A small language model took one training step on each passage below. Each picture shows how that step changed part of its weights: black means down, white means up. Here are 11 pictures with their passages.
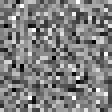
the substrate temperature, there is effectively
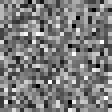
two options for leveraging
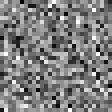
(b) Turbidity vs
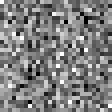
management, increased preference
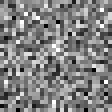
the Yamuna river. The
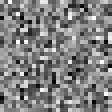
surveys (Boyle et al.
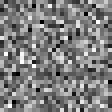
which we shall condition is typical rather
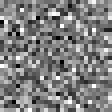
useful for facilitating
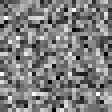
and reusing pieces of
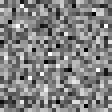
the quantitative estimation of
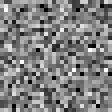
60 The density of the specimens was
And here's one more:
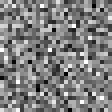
for predicting the received signal
